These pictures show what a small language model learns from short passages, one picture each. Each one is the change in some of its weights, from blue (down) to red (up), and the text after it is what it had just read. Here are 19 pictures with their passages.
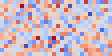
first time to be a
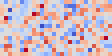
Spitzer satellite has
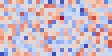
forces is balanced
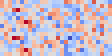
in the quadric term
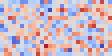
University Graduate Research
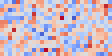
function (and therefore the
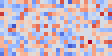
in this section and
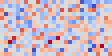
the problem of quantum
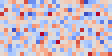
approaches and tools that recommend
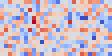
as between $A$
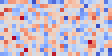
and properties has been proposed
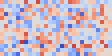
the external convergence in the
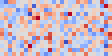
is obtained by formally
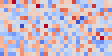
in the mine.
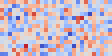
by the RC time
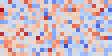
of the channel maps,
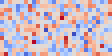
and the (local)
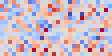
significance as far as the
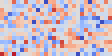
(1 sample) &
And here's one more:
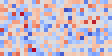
differ greatly from material
